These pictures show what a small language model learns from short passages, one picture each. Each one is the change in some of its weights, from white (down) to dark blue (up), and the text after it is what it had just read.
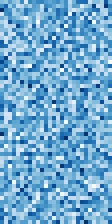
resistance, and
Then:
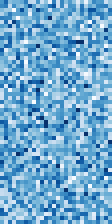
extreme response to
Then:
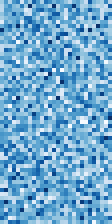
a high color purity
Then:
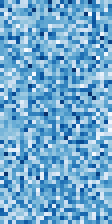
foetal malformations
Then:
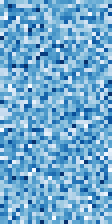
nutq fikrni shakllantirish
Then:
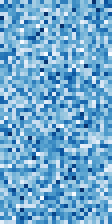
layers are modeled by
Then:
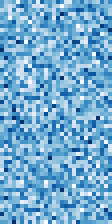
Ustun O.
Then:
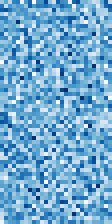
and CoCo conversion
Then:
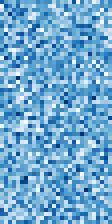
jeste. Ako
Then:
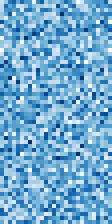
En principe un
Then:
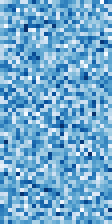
an increase in the
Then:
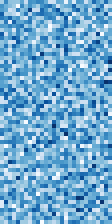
a mechanism to handle
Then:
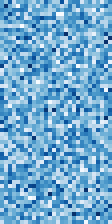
Journal:** International Journal of
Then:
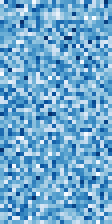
so'zlarni aniq
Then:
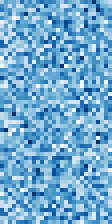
kind of deviation. In
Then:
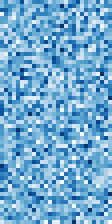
performance and is closely
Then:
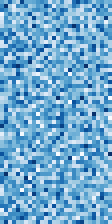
written in terms of the
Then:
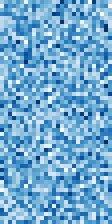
swirl in
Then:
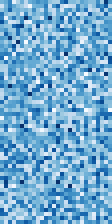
estrategia y
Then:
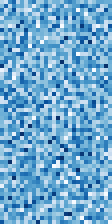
himoya qilishlari
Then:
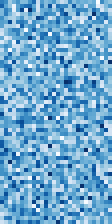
range of $H$,
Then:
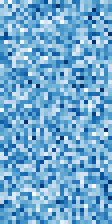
symbolically as
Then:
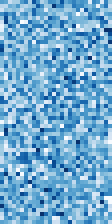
determinant of the
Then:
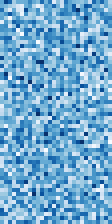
solid waste management practices
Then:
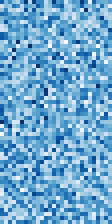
speed of light, significantly
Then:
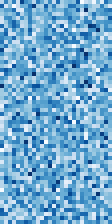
coloration: Fe I
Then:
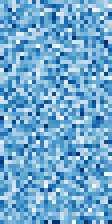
array observations,
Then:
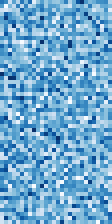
the Poisson and
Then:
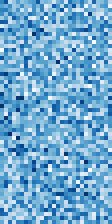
appeal and individual
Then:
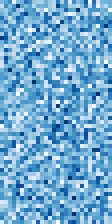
more effective it is in
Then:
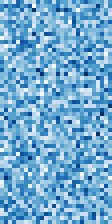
asr oxiri
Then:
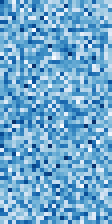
potential and $m$
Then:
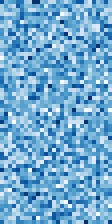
systems. It is
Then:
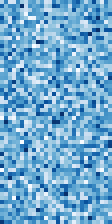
they are consistent within the
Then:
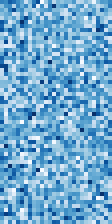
familiar para os
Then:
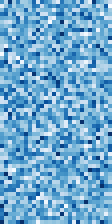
the states given in Table
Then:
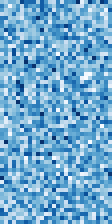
synergistic affecting
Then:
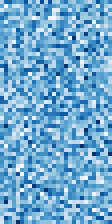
touch on the
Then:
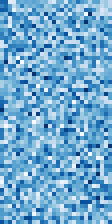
and the efficiency is expected
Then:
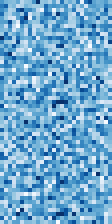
The methodologies introduced
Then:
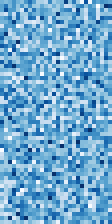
канал при
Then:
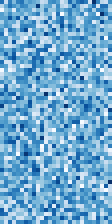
culpabilidade do
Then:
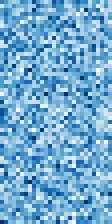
of the language and its
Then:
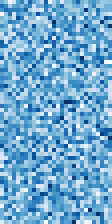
terms of energy,
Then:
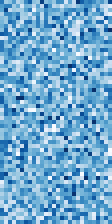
samarali didaktik
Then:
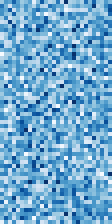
\eeq which satisfies
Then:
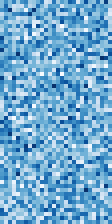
sequelae like
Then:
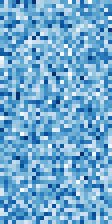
of suppresion at
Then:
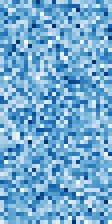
politics of climate
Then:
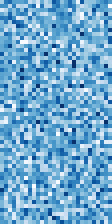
is surprisingly
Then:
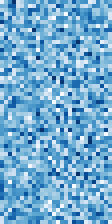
(radiative) feedback
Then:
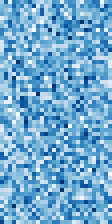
implicated in both
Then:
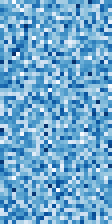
Details are
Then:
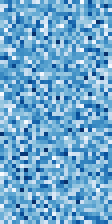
как «свойство
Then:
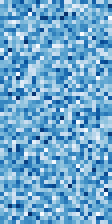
des différentes
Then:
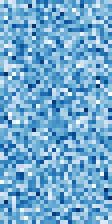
such cycles. In
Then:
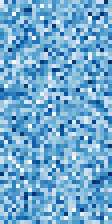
^d Mean
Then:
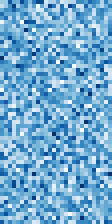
parameter $u$,
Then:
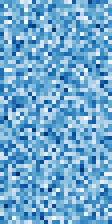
the QCD, is
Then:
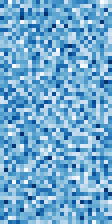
a long time because there
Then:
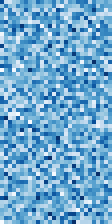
meaning that the threshold state
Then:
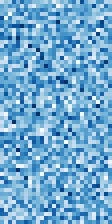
de legislação
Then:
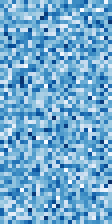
crashes while
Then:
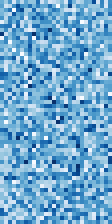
в центре
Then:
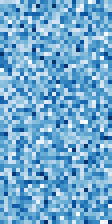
previous works to a
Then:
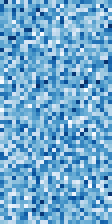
probably reasonable for
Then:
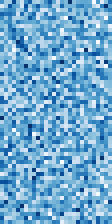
The objective of this study
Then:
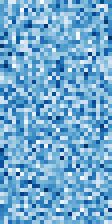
in the oscillator
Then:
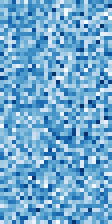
paper, we introduce and
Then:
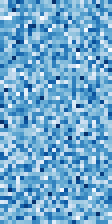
da perceção do
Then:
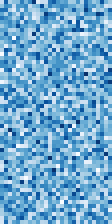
other hand, given by
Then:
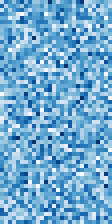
M. Minola,
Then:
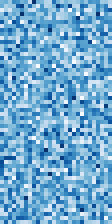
ubicadas en
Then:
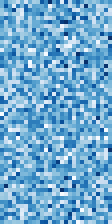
tadqiq etilgan.
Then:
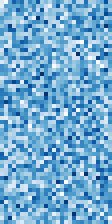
de informare pentru
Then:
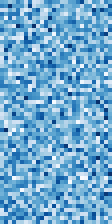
a triangle. In
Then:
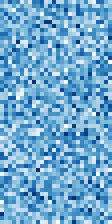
skills at intermediate
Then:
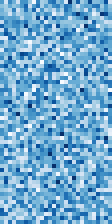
que han de
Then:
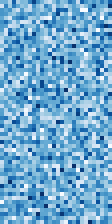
comprehension: a
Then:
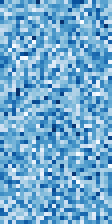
CRT is more than
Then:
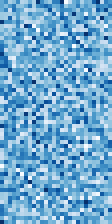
and prediction of the
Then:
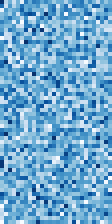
the null hypothesis is
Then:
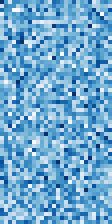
to attract many
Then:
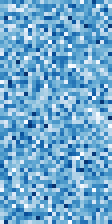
haloes for which
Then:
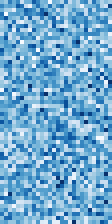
structure (graph
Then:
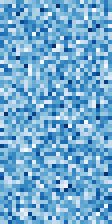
de orientação tem como
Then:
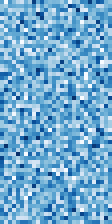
iron ($r =
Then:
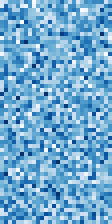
the ``warp''
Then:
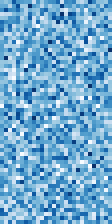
del sector público
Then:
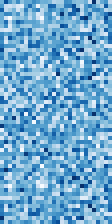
muerte, al
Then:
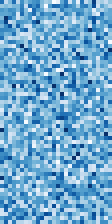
not harmful
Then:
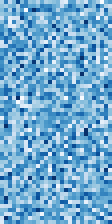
on automotive
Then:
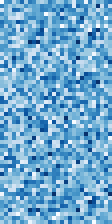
social media users.
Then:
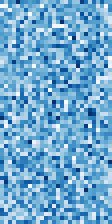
to deformations of
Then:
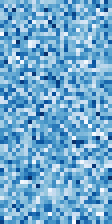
the data collection /
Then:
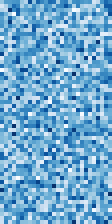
However, we set it
